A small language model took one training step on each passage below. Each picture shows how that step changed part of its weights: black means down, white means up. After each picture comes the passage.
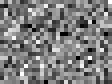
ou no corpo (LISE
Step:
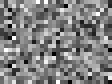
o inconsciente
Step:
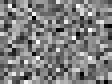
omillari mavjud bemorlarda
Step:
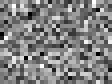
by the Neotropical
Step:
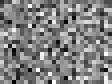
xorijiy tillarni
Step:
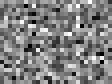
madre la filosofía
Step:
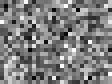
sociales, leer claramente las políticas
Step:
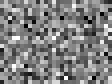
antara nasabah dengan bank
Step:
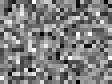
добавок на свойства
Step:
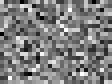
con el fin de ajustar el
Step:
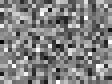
ko'rsatish sohasining
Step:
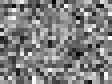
mesma avaliação,
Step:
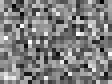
concentram mais de 70% dos
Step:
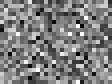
قال الجرجاني:
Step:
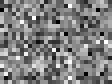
(com certeza!), que
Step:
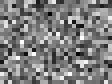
de 2022. - Institute for
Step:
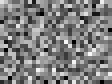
Rossiya Federatsiyasi va
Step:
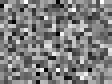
tentar manter uma postura que
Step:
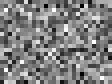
osób, które
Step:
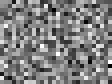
A guruhdan asboblarda
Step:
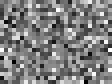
bo'lgan shifobaxsh
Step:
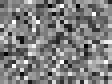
estimate $A(l)$
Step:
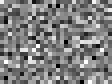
e. Mereka tidak
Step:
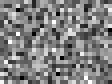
e neuromotoras.
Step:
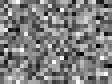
de la práctica escolar, en
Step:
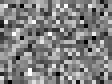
vibrante e competitivo
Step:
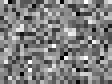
heterogeneidade de definições
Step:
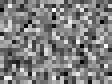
Петрова А.С.,
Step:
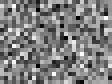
» La « gouvernance »
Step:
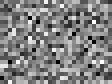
tarbiya va sport bo‘yicha
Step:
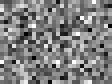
gördükleri ile ne
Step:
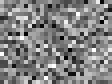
A Multidimensional
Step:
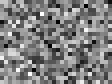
оилалар ҳаётий
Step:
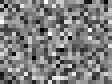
Estado difiere del subsidio
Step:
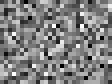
son livre une première
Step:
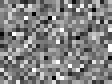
lingkungan. Tujuan
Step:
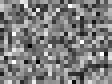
fair competition. This article
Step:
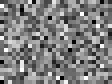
oluvchilarning bilim va
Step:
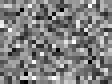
ҳосил нишонларини
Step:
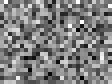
of control (ook) een
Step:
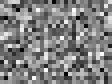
más bajo nivel suministrados
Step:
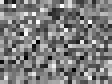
командора» тем самым
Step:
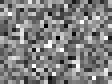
por intermédio de
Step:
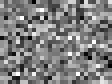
подобрать совокупность
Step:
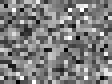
отдаленные времена.
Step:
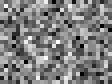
y protege los derechos de
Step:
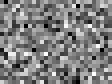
“shaxmat” – bu
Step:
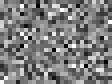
наследие ·
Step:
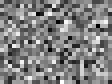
характеристика и ключевые их
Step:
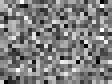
jarayon bo'lib, bunda shu
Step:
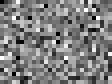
durée et représentent
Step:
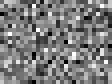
en contacto directo con el
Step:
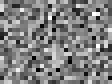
natijalariga ko'ra,
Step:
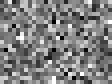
// Kazimierz
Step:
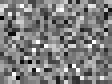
продукт длительного общественного
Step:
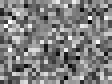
OF INCLUDING THE
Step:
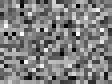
ishtirokchi esa ular
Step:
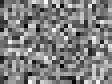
al crecimiento relativo,
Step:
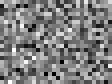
qasddan tahdid yoki
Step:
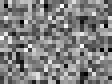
a formação profissional em outros
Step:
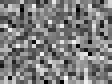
ҳар бир ота-она бу
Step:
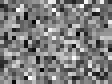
Ziel der Reihe gemäß
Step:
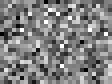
Jumlah Prosentase 1
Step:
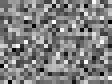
ma'lumotlarni izlab
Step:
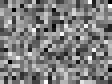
măștilor este
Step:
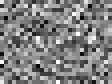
lungo elenco di
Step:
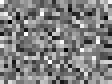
в формировании гражданского
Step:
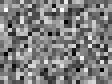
Teil von ihr, mit ihr verbunden
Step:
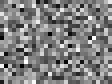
الإعلام المختلفة
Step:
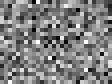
туркий бўлмаган
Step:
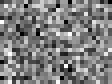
Hozirgi globallashuv
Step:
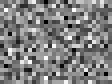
nazaridan yoritiladi.
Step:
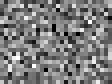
encargada de diseñar
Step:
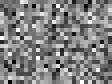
Mestrado e Doutorado
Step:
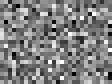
hamda she’rlaridagi
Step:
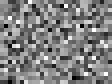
определить устойчивое и
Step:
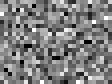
olan cinsiyet ve medeni durum
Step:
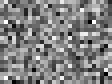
dan (4) refleksi.
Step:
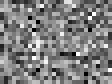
кўп миқдорда
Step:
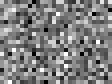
tindak pidana
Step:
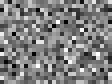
visant à augmenter
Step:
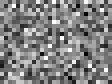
ko‘plab jalb qilish va
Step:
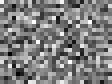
данную в недавней
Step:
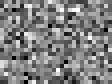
uchun optimallashtirilgan tensor
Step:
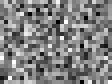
ko'plab holatlar
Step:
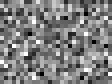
один двуногий
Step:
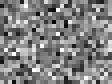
Xususan, pedagogik jarayonda
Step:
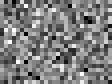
talabimizni qondirishda
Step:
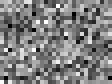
Bunday Holatda,
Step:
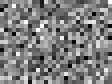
hraje s modrou,
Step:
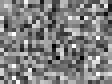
ровные зимы способны
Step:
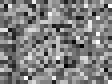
julgamento mais imparcial
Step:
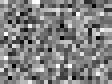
результате, конструкции
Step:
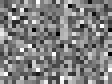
tetapi juga sebagai alternatif
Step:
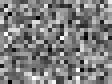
aplicación de normativas que permitan
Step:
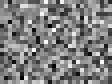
[13]. Выводы из
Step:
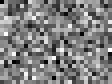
se hace referencia a María
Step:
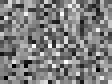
in the Ukrainian cultural environment.
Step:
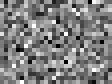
retrospectivo de pacientes
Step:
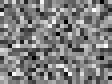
по использованию методов
